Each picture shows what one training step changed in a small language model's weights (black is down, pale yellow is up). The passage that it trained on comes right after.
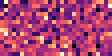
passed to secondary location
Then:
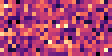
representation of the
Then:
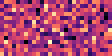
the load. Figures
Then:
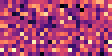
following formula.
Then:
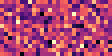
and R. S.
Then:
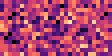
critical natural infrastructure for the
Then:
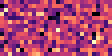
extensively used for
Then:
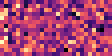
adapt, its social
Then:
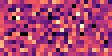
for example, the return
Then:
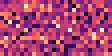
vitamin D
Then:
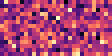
presented, while Section 3
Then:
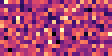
are sampled finer
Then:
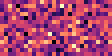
n}, \quad
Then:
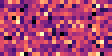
at wavelength
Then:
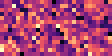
dietary behaviour of
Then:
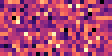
at 0 to 10 hours
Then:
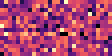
must be assessed.
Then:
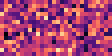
disabilities). -
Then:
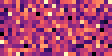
of Consciousness
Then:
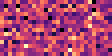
one local government area
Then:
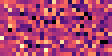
Notes follow Notes
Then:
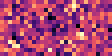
different stages of the
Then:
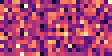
of the looks
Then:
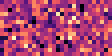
against several aspects of
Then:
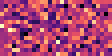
fundamental research at the
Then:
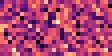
free to reach out
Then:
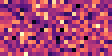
environment. For example,
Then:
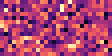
contributions towards improving the
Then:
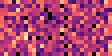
the Spanish
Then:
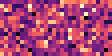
receipt of one
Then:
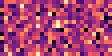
mostly used for attack
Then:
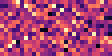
enrolled in
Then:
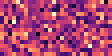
variation in Net
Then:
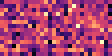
due to the lack of
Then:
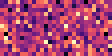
as optimal for a
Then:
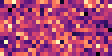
This is done because every
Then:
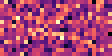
The consequences are health
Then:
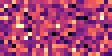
number of mobile charge
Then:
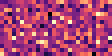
21st Century*,
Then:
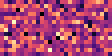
because the clear sky
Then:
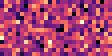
film significantly increased
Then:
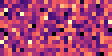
easily become as
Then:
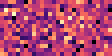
speaking involves
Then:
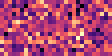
[25] from their
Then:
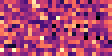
citizens and then selecting
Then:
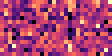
results of the two
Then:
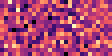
in a better understanding and
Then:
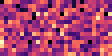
= \langle
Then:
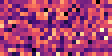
distinct clinical characteristics
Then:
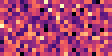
or existing products or services
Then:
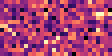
main aim of this study
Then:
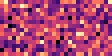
of entries to
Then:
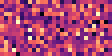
and γ_3
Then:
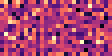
participants). **(use
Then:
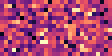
measurements between two groups of
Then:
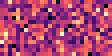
for urban transportation
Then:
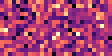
XBRL as
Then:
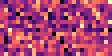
known signatures.
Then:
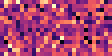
predictions at each observed
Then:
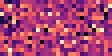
it is seen that
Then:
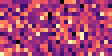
such as expert
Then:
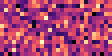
idea that can be
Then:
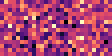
fuels are the
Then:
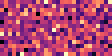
of consciousness
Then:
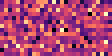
of power supply. In
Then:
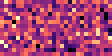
the p values are also
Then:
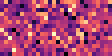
demand of increasing population is
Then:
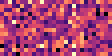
JMPR in
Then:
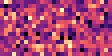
implications of those factors
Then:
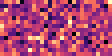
seems to involve
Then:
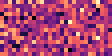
Summary of
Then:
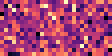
in upto 18%
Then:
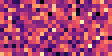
of NEC from
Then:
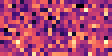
data supply, data
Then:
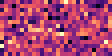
significant increase in the mean
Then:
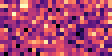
paper or revising
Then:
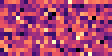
with this language because
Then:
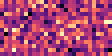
The questionnaire consists
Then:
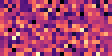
requires increased costs and is
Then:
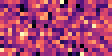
so, they are
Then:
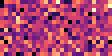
with few parameters. The
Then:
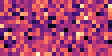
crash rates in the
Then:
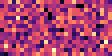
the study as the control
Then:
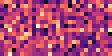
5 days (average
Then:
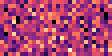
the differences were not
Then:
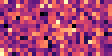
most of Muslim
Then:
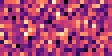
of both the communities and
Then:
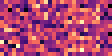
body and the preferences
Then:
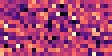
main issues are still the
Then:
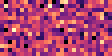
referred to as using
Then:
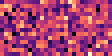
100 realisations of
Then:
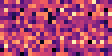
reported Fig. 4
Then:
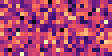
conduct of the state
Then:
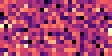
a packaging and
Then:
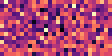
entrepreneurial and environmental
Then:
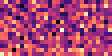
level are shown in Table
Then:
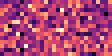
profiling revealed
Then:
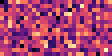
trend of trip levels
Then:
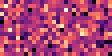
in arthritis
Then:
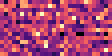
text and numeric information
